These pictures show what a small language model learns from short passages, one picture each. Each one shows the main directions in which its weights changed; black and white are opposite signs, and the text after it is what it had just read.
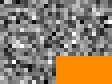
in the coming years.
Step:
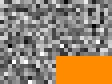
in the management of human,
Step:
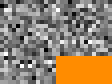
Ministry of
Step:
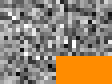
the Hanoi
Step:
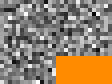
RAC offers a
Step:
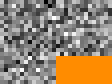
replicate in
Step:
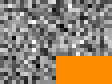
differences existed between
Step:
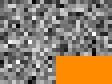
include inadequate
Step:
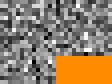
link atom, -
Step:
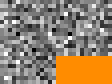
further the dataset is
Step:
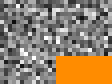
the new priorities of
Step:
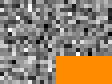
the page is relevant
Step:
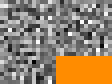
corresponding subject
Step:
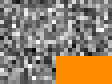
the PACU for the
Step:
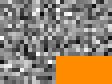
on. Second,
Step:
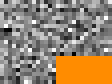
ease and counteract
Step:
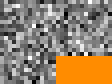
generate pipes'
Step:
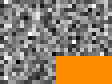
which has been developed by
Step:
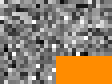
by thieves but
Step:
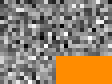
if a drone detects
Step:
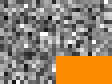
that always increases
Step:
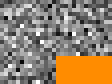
preservative treatments or
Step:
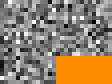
hot streaks
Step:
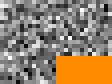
model diversity, given its
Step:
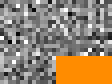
Nowadays this
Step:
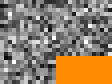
calculation of the current I
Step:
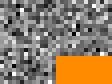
(MSW) to
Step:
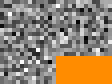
definition of the
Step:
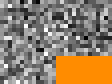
X X TABLE
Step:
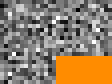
modeling approach is best
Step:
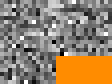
the inertia
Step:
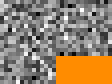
of channel area
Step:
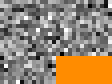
that the teachers are not
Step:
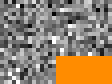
guests find the service
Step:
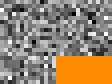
was lower near the
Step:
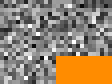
carried out using the
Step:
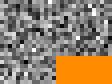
scaffolds with
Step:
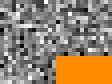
voice one's
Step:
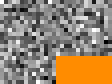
J, et al.
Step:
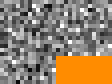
may contemplate an
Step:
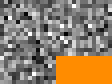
departments involved -
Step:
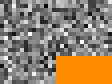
notches. The
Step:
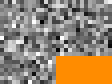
content of protein at
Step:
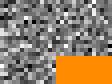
writer and social
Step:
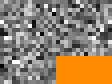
convulsion, and
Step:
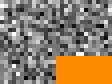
composite technology for
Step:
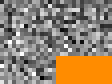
how they are doing,
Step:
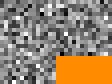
keep this terminal
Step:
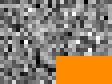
\right] \quad
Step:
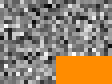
z-planes with
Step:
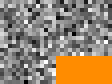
neurological effects:
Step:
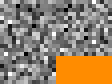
to reflect this light
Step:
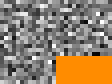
control over the chain,
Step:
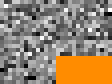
of the role of these
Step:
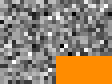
with the momentum
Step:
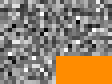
Evidence from a
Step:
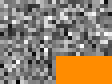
of personal theories
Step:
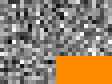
connotation of
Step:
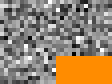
deviation and range and
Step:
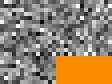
your target
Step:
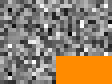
α -pinene
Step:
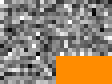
my errors,
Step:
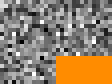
S. Analysis of
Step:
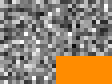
and needs in the digital
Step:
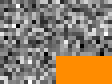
but for fifteen
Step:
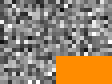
with disabilities;
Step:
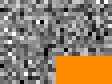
3 6 Moderate
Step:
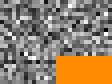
paving the way to
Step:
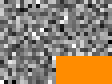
than 30 with an average age
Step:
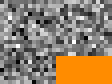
Introduction In the
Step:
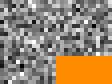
artifacts and
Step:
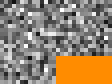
& Bertel,
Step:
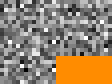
developed in substances of
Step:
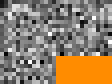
reproductive biology of
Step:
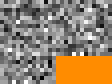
published in
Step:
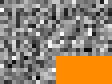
citrate and
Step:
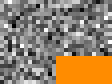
redelivering then
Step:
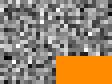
The separation between the
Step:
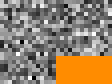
institutional trust.
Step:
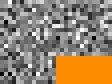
of automation and its
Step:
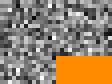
are tailored
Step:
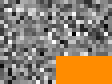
plots pre and post
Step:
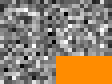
IR spectra of
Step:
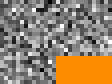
g. On repeated
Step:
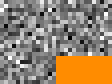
and hazards associated with
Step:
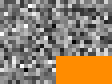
a finite number of
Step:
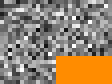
more than 85% of
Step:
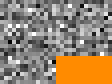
with coliforms,
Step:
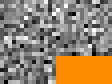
Declaration of
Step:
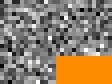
and in a few
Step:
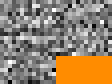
grater encasing,
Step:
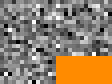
different mangoes.
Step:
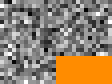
such an abstract
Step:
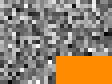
content categories.
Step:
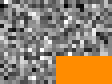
which guidelines
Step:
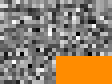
the needs of the
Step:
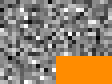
we collected texts
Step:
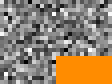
nearly constant
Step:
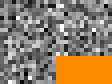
have outer loading values
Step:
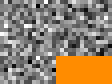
or the Mizo
